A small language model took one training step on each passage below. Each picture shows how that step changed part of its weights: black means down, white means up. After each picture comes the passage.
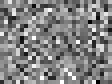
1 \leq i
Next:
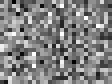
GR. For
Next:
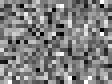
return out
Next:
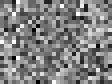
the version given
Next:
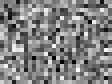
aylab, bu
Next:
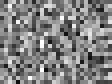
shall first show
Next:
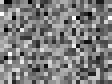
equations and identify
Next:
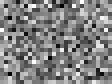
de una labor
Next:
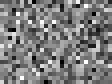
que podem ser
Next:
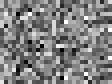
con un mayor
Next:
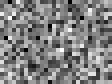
be local coordinates
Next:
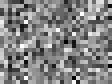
ahí se
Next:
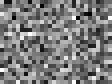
theory and the
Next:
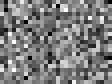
compact metric spaces
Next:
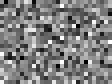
planes if the
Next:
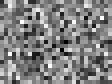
solution so that the
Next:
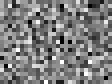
utilizan matrices
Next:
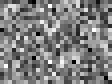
that in particular,
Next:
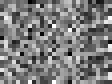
form of the
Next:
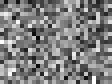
families of
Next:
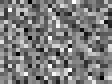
analytically derive
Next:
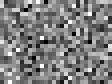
for example, is
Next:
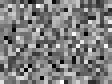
este modelo de
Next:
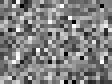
sei 2.
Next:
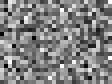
this work are
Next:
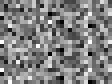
be easily
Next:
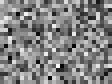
is a solution to
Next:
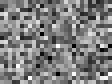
of the nonlinear
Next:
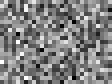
p} \bullet
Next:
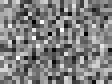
davom ettirish
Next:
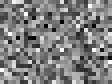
the next roll
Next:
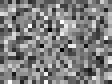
compared to being
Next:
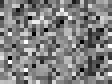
apart from its
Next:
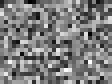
existence of such
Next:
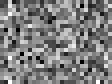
linear factors of
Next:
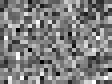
of one of the
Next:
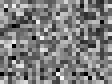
this equation. In
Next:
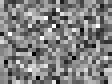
mode" being
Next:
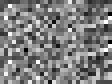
of relative
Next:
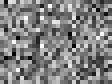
one may say that
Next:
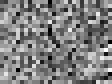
of $C$
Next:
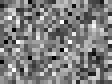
$$ for all $
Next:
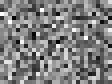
prove the convergence of
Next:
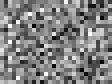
A review of
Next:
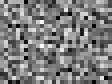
sich und
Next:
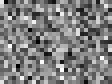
form $[z :
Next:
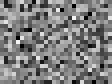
It is then clear
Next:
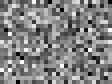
difficult to
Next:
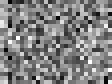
cercana a
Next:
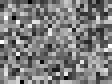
structure of the
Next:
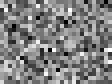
yang tinggi
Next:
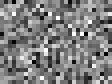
over real numbers into
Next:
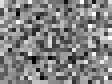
e também
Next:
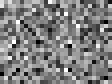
$u \in
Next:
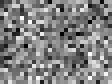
lead to different
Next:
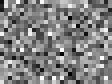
projeto 1
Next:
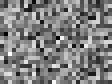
is clearly
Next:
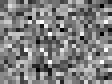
infer that
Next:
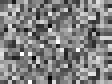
as defined below.
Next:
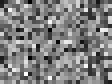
If ${\cal
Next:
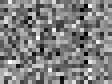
seen in Theorem
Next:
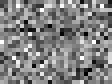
treat larger
